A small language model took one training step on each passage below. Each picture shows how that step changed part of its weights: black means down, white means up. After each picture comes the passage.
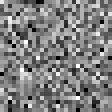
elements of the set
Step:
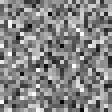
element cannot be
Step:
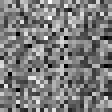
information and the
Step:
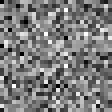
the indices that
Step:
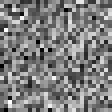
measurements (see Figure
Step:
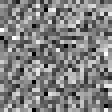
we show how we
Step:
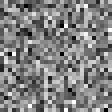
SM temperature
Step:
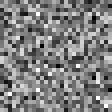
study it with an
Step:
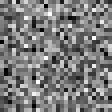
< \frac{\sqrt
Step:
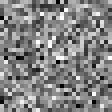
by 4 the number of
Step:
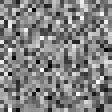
we formulate the
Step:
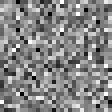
$V$ smooth
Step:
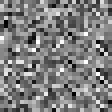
into account the
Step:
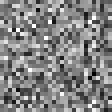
covering of
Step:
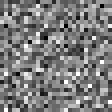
In this work, we
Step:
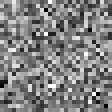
distance $\rho$
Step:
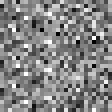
< R \leq
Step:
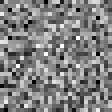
Given this,
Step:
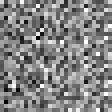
RPa invariant
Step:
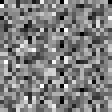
27, which has
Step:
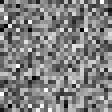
calculation shows that the
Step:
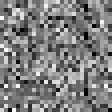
and CME
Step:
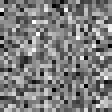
paper, snow
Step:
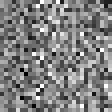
to instability
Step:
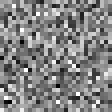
a product of the constant
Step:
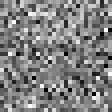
$s \in
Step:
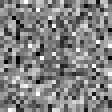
\} \rangle$
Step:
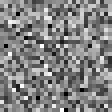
point instead of
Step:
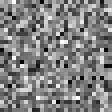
notation and denote with
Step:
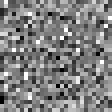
are nice methods
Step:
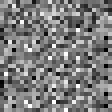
of the training
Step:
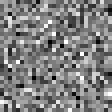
spatial risk
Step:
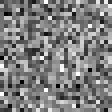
stability is that the
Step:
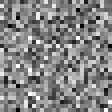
given by the natural
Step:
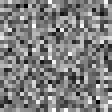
is too small.
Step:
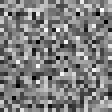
q | 0 \rangle
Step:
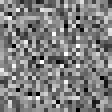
theory of regular
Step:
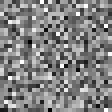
technique on
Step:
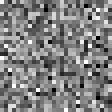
structure $\tri$ is
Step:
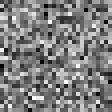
the other species of
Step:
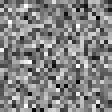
the Gamma function
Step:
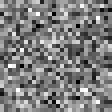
of the imaginary
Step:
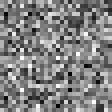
of around
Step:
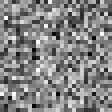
on the full
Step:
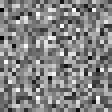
Here, by
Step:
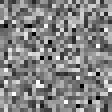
this map is no
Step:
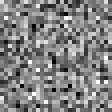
be to determine
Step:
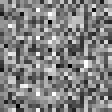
\cdot S =
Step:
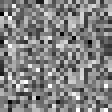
The maximum moment
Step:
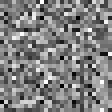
imposed, the
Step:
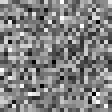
string $\varepsilon$
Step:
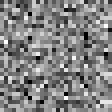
other hand, Shi
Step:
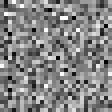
not subject to
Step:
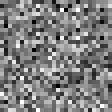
of the packing
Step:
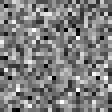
any $q\in
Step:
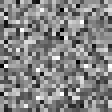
on both sides
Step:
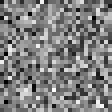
space, which then
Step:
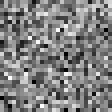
be taken as
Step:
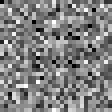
The fit functions for
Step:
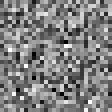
be solved in
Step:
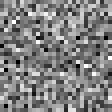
$x$ for the
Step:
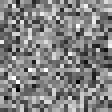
of $n$
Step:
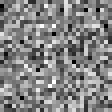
to a module
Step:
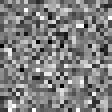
in binding energy
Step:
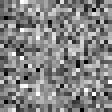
\forall x
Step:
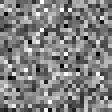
with; but, as
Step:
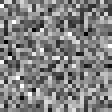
acting on a
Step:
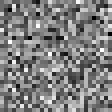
of movement along
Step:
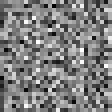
to link with
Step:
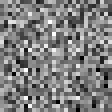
solution of the form
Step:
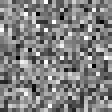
then that blade
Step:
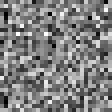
the title line of
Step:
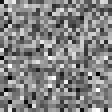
the closed unit
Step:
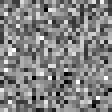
Now we fix a
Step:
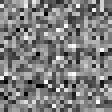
this step can be
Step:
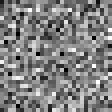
\Omega$ are
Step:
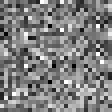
physics uses
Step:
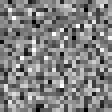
band gaps
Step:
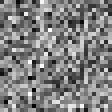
onto a single
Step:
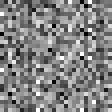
\proclaim Theorem
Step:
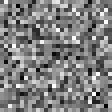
and each $\xi=
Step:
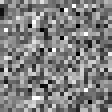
high (and low)
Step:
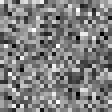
of a spiral
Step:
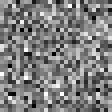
of these two results in
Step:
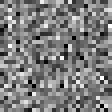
extremely large
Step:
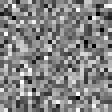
zero set of a
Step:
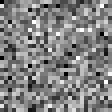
gives meaning to
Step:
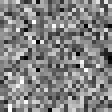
chromatic polynomial
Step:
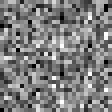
and highlight where
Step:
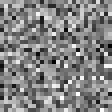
no effect.
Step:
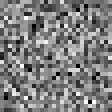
be the set of all
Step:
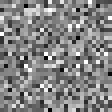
depicted in
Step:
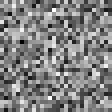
a state in which all
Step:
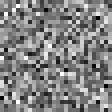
one can further
